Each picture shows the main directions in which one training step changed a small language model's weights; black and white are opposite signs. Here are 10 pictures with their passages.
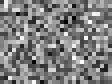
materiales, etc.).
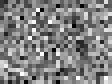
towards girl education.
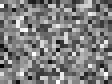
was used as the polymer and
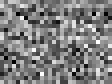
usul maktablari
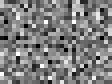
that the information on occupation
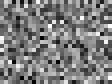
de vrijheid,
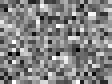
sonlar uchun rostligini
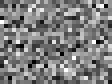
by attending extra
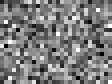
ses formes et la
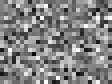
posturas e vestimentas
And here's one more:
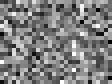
to anchor Fe species
